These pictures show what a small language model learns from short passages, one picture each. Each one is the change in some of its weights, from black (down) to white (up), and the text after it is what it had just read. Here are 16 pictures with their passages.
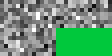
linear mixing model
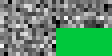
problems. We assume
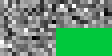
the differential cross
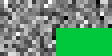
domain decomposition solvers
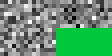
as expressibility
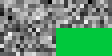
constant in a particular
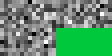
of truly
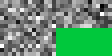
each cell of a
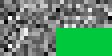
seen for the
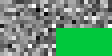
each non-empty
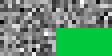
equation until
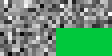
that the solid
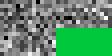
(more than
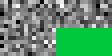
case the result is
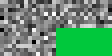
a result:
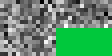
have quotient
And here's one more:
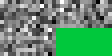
made formal in
